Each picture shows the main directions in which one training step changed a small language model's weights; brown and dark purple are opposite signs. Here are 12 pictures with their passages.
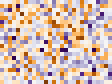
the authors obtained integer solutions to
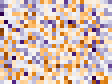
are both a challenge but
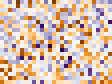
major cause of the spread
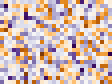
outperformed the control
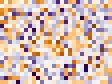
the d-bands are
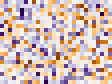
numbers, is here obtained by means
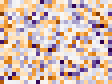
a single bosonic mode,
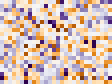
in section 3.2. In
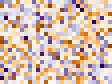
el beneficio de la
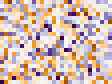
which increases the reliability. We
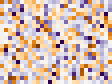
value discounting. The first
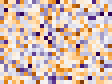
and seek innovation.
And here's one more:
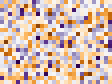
throughout the world, but
